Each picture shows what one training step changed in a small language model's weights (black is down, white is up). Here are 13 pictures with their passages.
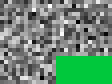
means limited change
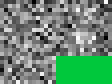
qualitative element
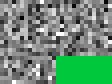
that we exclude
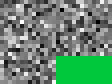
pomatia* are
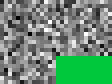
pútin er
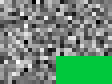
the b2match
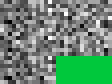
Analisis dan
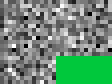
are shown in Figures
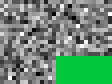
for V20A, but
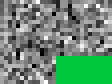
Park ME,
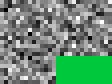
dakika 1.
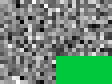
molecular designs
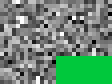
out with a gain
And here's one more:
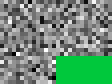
to an advantage
